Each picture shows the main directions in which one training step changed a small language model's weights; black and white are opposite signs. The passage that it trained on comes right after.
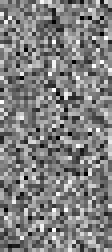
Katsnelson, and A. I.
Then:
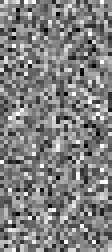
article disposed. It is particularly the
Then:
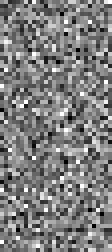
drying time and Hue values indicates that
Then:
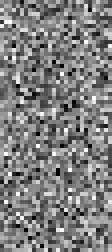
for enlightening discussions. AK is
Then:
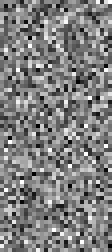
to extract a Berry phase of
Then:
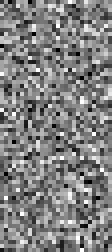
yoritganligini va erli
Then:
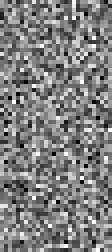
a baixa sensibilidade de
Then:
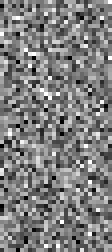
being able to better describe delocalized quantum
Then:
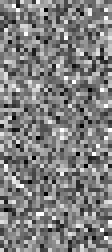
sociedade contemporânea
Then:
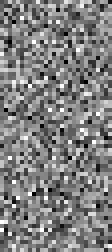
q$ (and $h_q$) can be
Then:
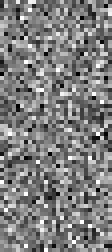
of New Media for Political
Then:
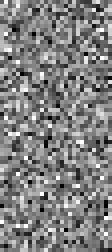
measured first by the ability of management to use the
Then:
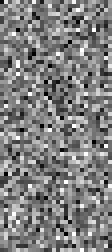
the {\em pairing parameter} $\Delta_b
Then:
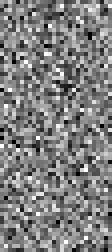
synaptic connectivity that is an estimate
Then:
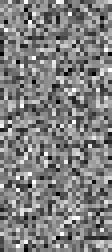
R. Hosny, Notes on G
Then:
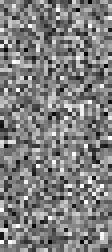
reaching values two orders of magnitude larger
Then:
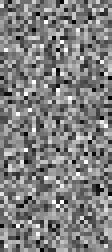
examine the development of foreign trade between the
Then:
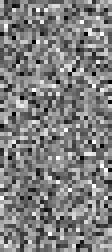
dasturdan foydalanishi
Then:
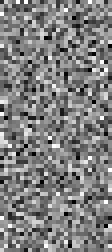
need the help of a facilitator.
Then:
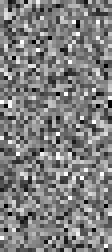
de género. Criterios evaluativos
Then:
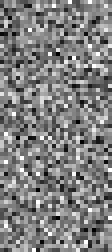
beneventana e quelle delle
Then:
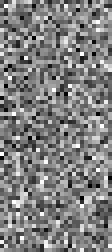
presented in section 2, followed by a
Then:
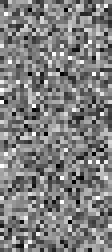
као и димензије
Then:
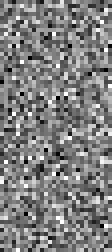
point where the secondary component of N starts to
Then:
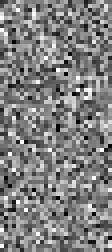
educação + pessoas com deficiência;
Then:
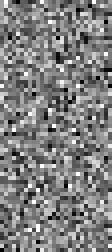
these effects are and how good certain gamma-ray
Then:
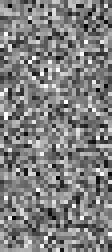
of the order $\omega/E_F$,
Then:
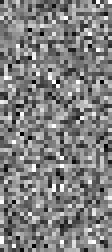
Global (umumbashariy).
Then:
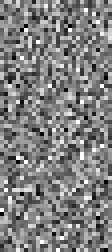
policy. This is clearly not desired
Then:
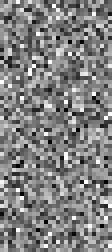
a compact descriptor is a better
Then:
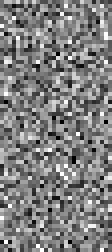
penelitian seputar Reksa
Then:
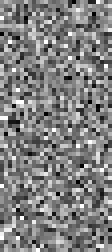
manipulada. Entende-se
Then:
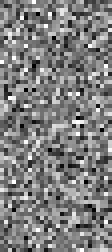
ошириш учун олинган
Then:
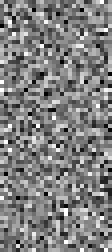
more effective development of the educational program by
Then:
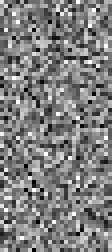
negations: implicit and explicit. There
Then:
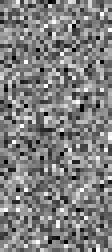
feature embedding $\mathbf{H_u}$,
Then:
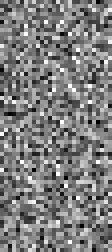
Moreover, the flatness increases
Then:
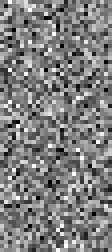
naam Bol-tandkruid
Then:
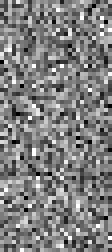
measurements of the spin-lattice relaxation
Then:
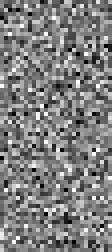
scales until it is dissipated by
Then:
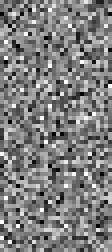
maximum. Figure S4: Calculated
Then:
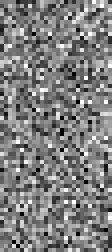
which is not significant at the 0.01 level which
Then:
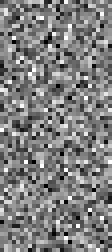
primary education in the municipality of
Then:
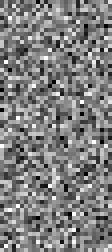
reported on a 4-point Likert scale:
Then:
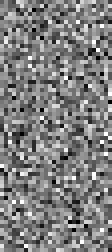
bo'lar edi. Mumtoz
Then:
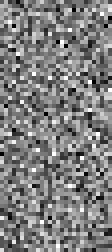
control, and family planning. A
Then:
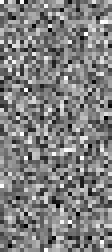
regards entering text to write
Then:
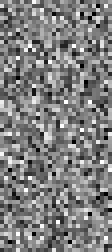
an online survey. via the survey
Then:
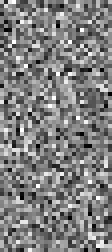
and Chala (2010) reports that
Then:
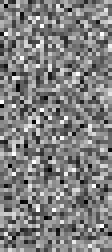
necesidades de la población y
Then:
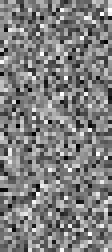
current trends in playing systems, personalized
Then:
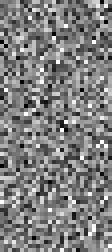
to the environmental characteristics of each case study
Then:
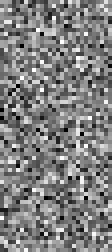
between higher-order spatial modes, evaluated
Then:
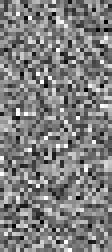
to the constraints that if $m_A$
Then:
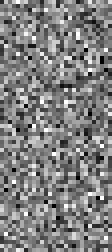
the university. Therefore, to continue the
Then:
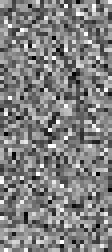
PWD to a SDCU or to
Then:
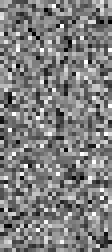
first for their effectiveness and subsequently for
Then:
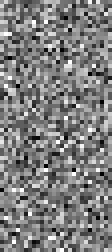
as compared to Scopus and WoS.
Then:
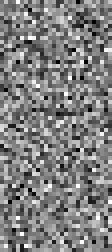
the mode. The checking mode is
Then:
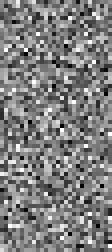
and reuse (by means of an open
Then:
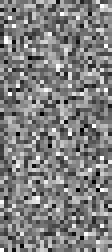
Alibaba-iFashion is a
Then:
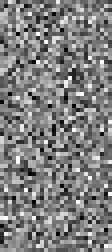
in the literature on monolinguals suggests
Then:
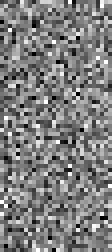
60-90\% range with corresponding purities of
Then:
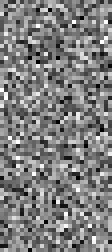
of the trials. Feasibility of
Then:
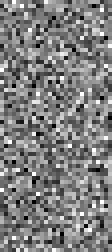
que los datos medios se sitúan
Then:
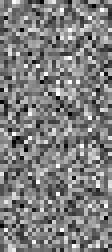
technologies, digitalization, and innovative management
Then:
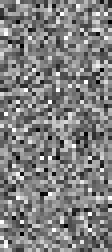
should be the primary intension of
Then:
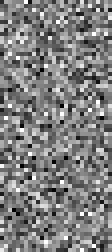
the strong correlations among moments of a given
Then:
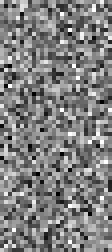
کمک می‌کند
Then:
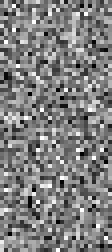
en su potencial para favorecer la
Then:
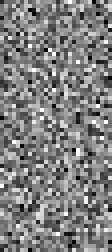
Smith et al.\ 2006, in
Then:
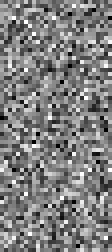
учреждениях. При
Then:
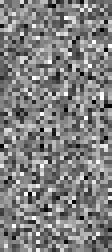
room temperature. A low-threshold
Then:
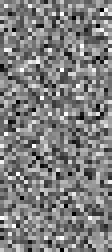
been conducted on soils in many regions around
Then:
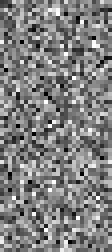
a similar fashion using three integral transforms
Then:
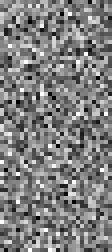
A metodologia das constelações se
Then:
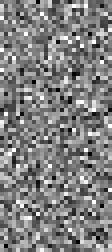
Lucknow. ²Assistant
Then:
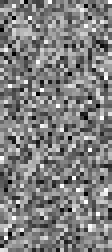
state when Wr=0. Addr
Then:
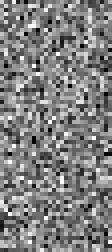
laboratory doctor blade technique with a
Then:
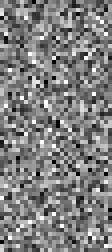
authors were responsible for data collection,
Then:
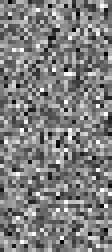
and T.S.W. supervised the
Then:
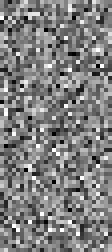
ҳаракати хавфсизлиги
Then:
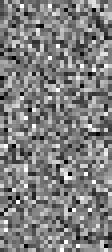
has an interesting outcome compared to Case
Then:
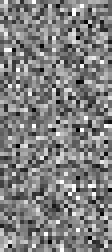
construction enterprises, the energy efficiency of
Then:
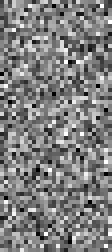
model of strengthening SDM that
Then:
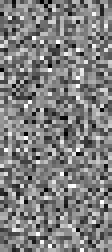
EM-consistent models that accurately
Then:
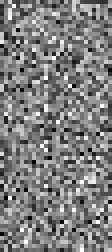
Tahun 1999 tampaknya tidak
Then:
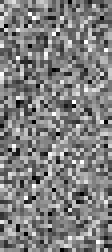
mengetahuinya, langkah
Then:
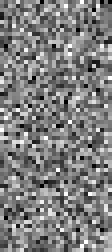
values of $a_0$ significantly above those
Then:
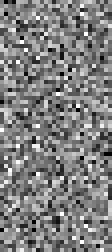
Reyaning o'g'li
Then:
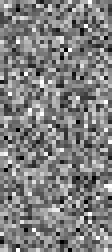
keeping them stable under reaction conditions.
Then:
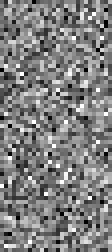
yang kaya isi bukan sekedar
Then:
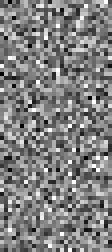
and building horse fires and
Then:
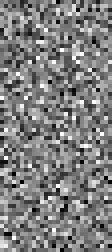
xalq hunarmanchiligini
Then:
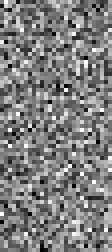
University: Cooperatio Program in
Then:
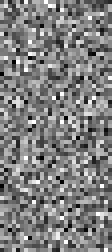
p p \rightarrow \bar \Sigma^-
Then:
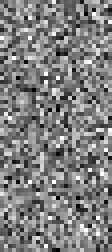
to 5 were incorporated into rigid
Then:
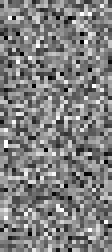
and science are important concepts that
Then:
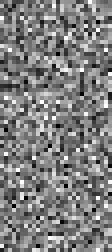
plan for the HUB's sustainability
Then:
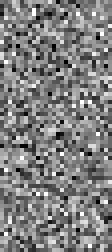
nível de significância para o
